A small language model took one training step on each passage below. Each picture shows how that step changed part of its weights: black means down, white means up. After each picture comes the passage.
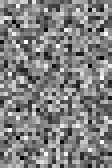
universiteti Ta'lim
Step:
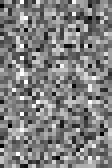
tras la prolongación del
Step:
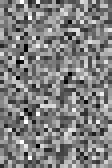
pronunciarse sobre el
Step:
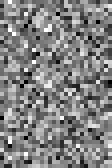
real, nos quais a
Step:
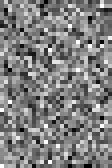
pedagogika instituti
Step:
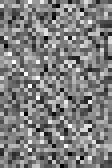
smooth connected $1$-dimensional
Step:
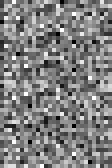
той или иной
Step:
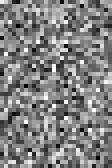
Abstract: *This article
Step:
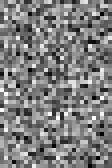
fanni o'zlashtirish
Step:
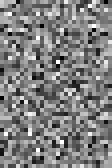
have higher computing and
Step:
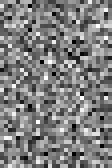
letter $\sigma_n$ of
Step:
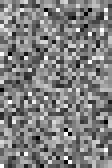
per method. For problem sizes
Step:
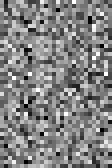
os idiomas alemão
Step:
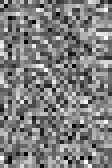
Let $P_{n}$ be the
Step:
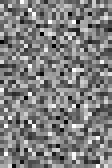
let $\nabla$ denote the
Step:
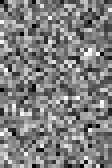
din România.
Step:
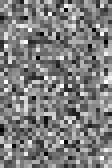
field of characteristic different from 2 and
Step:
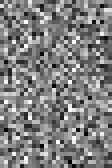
in \cite{Wang} we
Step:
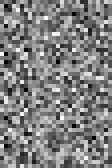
voorgaande valt
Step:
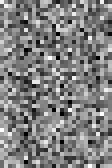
плавання, спортивних
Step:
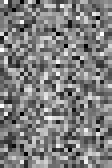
(iii) Any solution
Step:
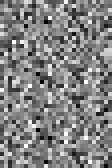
from our Theorem \ref{01
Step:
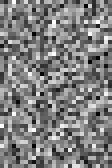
co-universal arrow
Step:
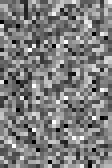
davlat qurilishi,
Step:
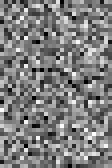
maktabga bormagan
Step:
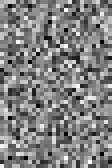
of the coefficients may be equal to
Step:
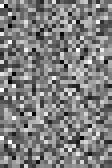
$\psi$, will give us the
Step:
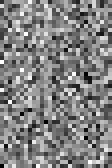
this Theorem states that for every
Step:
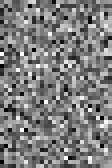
The development of effective and
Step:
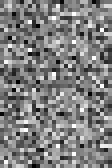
Горанов, П.
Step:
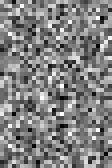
é um método de
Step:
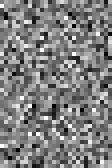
$231$, we get that
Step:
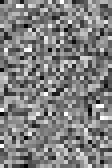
em favor do homem.
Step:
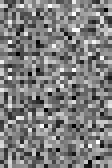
в международном
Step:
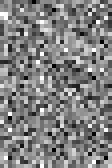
simultaneamente, aos
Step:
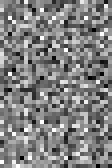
aylana radiusi
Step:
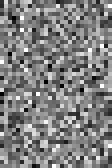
Graph A below. The
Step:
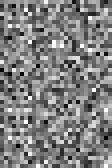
with different underlying group
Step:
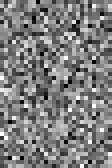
\eqref{45} and
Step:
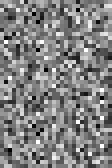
principal pour la détermination de la
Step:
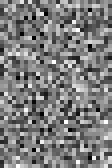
University of science and
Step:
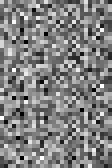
\end{eqnarray*} as
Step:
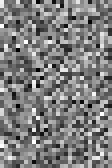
tarbiya qilish ta'lim
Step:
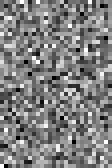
było dokonanie
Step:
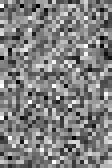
Denote the coordinate
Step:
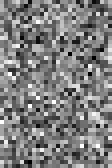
12 Laki-laki
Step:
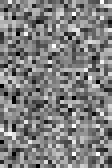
в них народного
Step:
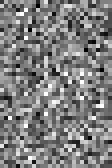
It is decisive here that
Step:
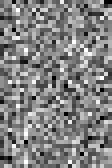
que estruturam o
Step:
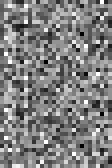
какой-то степени
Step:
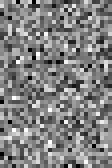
arc of $\s'$ for some
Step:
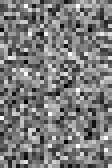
to prove the following relations are
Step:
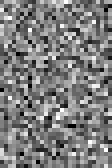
numbers $x^i\in
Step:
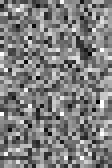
les médias sociaux
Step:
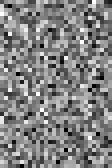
de organisatie en
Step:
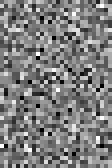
for all $ x\in
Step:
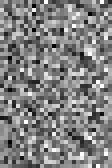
de la misma tabla
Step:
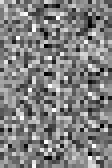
sensorning o'qishlarini
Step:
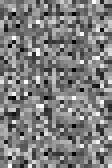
В., Основы
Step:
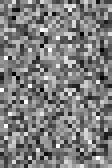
bounded Ricci curvature and all the
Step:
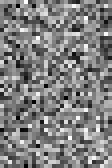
do Distrito Federal
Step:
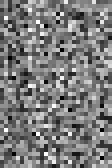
человек фактически
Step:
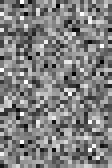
Universal Baireness
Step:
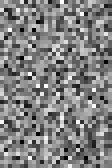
con creces, a la de la
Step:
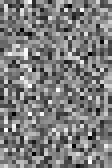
tilings of size 1x2
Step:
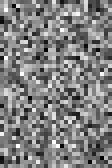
lord Shiva . At
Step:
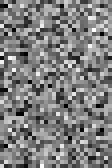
uso do solo na ²
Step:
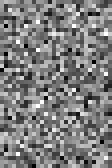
reconhecem a existência
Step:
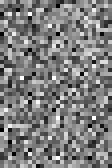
just a translation and rotation
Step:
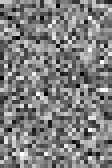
All transmission lines are
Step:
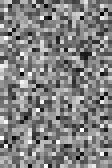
olish xususiyati
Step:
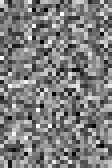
for the moduli space of
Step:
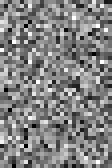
Province comme le
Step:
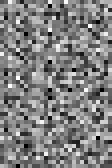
vaqti, quvvati
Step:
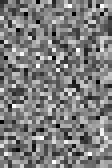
the inverse of $\chi$ and the
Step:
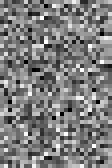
bo'lgan intilish
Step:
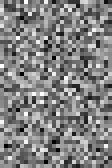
Pada pertemuan
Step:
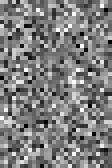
in \eqref{rescaled},
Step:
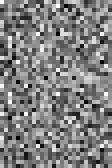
Bu soha lingvistik
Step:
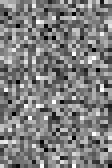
Подобные операции
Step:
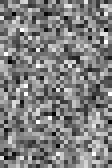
Health, &
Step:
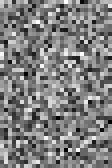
seleccionado 20
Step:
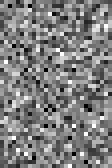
$B_n(\lambda)$ of
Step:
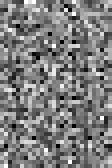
гель показал,
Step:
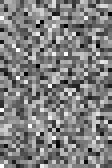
naqd dividend
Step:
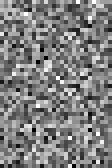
$S_n' \subseteq
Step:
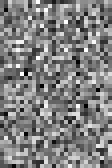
and realize that their needs are
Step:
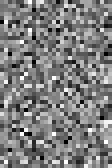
non degenerate in the sense that
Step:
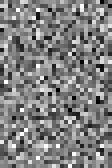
\equiv 0.2$. Note
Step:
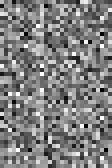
estratégias que
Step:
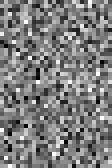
we give the tree pair
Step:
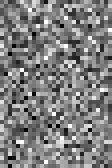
than the $CFL$ condition
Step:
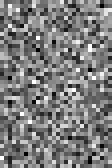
is the Fisher information matrix
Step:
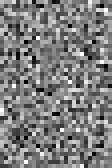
to $\hat{\mathbf P}$.
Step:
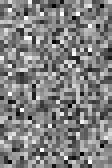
iteration of the truncated
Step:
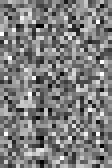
$\varphi, \sigma \in
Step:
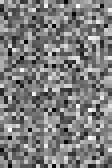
solution, the approximation approach for an
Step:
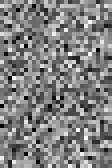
the upper bound on the number of
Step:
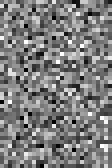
certain $h_i \in
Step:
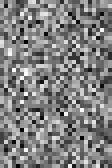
\end{align*} where
